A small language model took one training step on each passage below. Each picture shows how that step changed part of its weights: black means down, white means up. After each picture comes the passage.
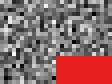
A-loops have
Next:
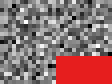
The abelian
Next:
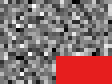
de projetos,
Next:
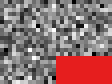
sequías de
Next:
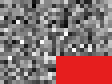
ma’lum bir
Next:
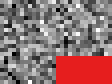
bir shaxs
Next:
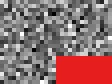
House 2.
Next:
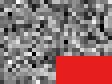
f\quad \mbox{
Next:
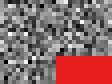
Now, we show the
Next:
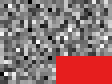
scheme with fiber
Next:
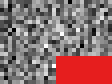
nodes ($M
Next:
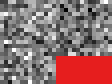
secara istilah
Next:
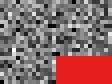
se enfocó
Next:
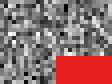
a subobject
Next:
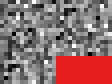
shed light on
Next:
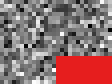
be an $n \times
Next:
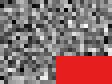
previous sections
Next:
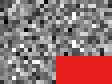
\item Both supply
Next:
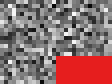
que llega a
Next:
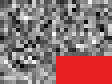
de Coordinación
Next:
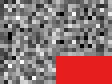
a connected
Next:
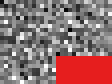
2 siklus,
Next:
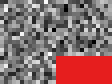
oydinlik sari
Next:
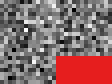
setor no qual
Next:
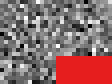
given functions $f$ and
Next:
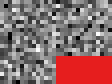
adaptarse a
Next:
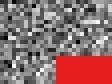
attained by a
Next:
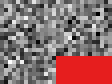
position of left and
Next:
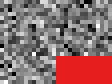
va shaxs
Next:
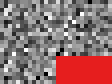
In the sequel},
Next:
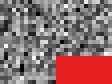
to divide conditions
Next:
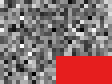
trees, in two
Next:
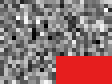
$a<b$ and
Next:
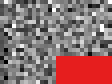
è dunque
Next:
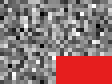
of glaciation in
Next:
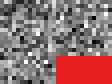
la educación
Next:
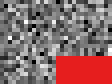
weighted with two
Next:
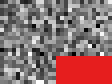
two cases: {\it
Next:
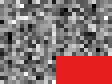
average values to
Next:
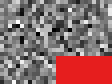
increases), so from
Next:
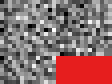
navegación en
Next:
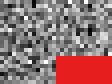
katta qismi
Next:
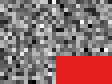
satisfy our problem's
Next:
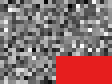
group developed
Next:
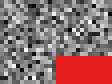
corresponds to that of the
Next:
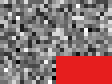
the Promotion of
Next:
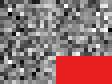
doirasida yer
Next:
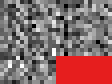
use of these notations
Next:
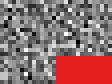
them to serve as
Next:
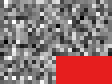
u profesijnij
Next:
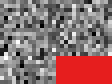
\right) + B
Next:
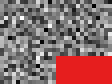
of all six conics
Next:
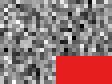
Taylor polynomial
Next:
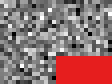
& Akbarov,
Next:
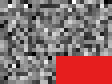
as we did on the
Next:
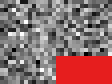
the other case, when
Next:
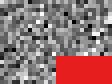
u$. This estimate is
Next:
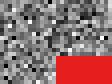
revisión y
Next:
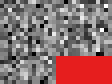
associated ordinal
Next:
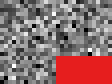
be proved in the same
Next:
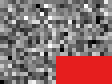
comissionamento e
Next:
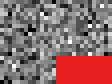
vahimasi va
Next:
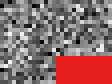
previous paper
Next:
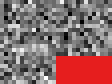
oy davomida
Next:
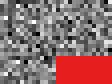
é composto, em
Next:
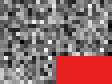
resultado que se
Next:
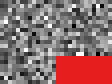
the computed relative
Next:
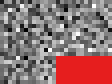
with the notations of
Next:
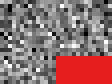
o comprometimento
